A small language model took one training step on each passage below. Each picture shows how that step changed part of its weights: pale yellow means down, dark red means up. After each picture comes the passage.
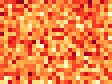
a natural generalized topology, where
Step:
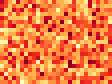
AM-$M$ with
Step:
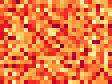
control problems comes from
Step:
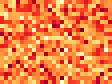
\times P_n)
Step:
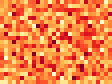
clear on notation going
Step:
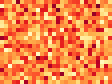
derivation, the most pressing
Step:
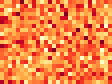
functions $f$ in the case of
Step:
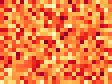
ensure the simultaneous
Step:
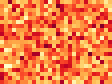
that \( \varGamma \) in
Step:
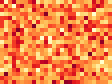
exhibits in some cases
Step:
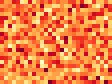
and $u_2\in
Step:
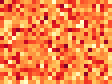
through other linearizing
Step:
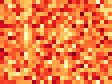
topology is therefore defined by the
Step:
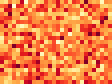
can happen that the exact
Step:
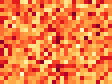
and their first integrals and
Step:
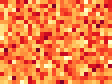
F(\cD)$ there holds:
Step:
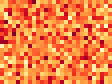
$f_S \colon
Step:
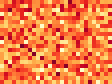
nonroots of unity
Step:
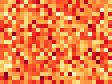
of finitely many points in an
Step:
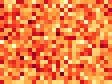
is that the dynamics are
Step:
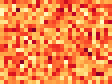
fields involving
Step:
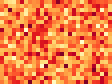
its maximal value 2 at
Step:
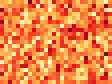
loops. Our numerical
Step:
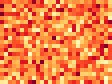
generate $G$. Then we have
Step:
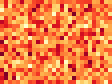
nilpotent Lie
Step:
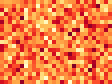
invariant measures.
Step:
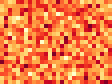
for any $\sigma \in
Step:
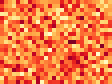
with the discussion of
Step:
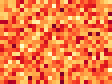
convergent for $|\ld|
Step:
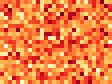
Bifurcation Equation
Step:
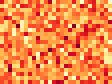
continuously from $0$.
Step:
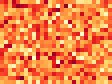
,z)$. In this section we will
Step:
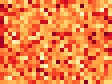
these triples would give
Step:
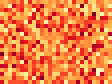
energy generation}
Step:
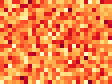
$S^1$ are of this
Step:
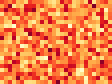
proved directly, so
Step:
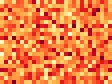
shows a sequence of canonical
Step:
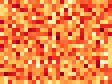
normal distribution, the Gauss
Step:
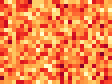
\end{array} \right.
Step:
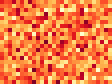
of the Weyl algebra
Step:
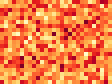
Simulation of dynamic
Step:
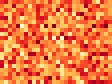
a finite direct sum of left
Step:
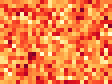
$M_k$ denote the family
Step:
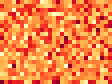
with $\delta=1$
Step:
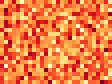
the graph $F$) is equal to
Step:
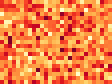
that $H$ is an algebraic
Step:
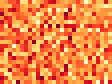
and $V_1$ and
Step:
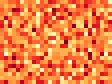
constant $C$, and thus
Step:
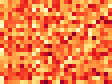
by \begin{displaymath}
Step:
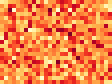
advantage that $D
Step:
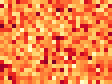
first examples} Let $A$
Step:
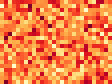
joint density, time to
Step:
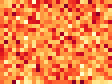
dynamical system theory. The
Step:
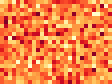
n}}\cong S^{\otimes
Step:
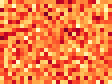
Algebraic geometry,
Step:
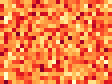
--- Primary:
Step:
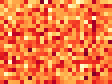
optimal stopping boundary
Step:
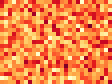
the same with the one obtained when the
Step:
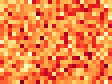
$d$ because by the condition of
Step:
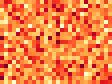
interest: \medskip
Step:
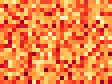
$i\in \mathbb
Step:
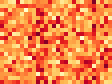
>-1$, then clearly
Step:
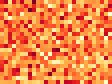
$\varepsilon$ arbitrary,
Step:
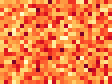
and the initial condition holds in
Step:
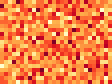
of the (quadratic) operator
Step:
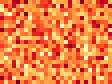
its primitivity. We
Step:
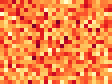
of $\alpha$, the only
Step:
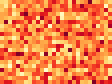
f^{n}$. This follows from Theorem
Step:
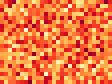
the polygon of maximal
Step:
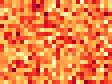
representations of an integer as the
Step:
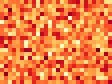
parameters $\theta\in
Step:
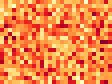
2$ be the Hilbert
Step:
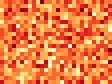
map $\Um(P)\ra
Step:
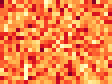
than that of matrix size. We
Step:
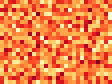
arguments in Proposition 2.12
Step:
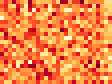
law to achieve
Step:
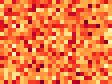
equilibrium solution for a
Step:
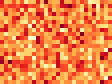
\label{singleedge} The
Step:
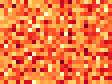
centrifugal governor
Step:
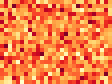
Van Kampen's theorem
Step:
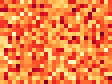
does not depend on the choice of
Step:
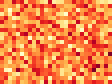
But in the case of a
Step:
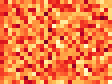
that detect the change
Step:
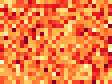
conjugacy class
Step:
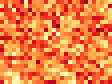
lower bound of large
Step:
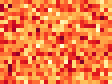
that $G$ is rationally
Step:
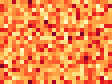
Such observations are
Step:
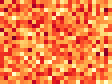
is the equation for surfaces in
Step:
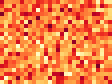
lie in general position, which
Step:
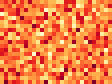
of the form ${\mathbb C}
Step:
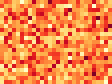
TX$. (The two are
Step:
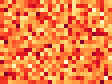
new theorem connecting the Tangent
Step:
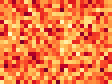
construct a quiver
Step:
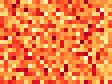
of $Q$ if we include
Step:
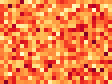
Genocchi to the
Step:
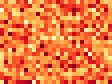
\overline{C}$ is a
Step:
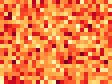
the extension $N/M'$
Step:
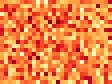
theories. In general, these
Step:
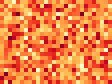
discussed) and the limit
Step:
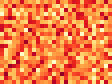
nondecreasing and satisfies the
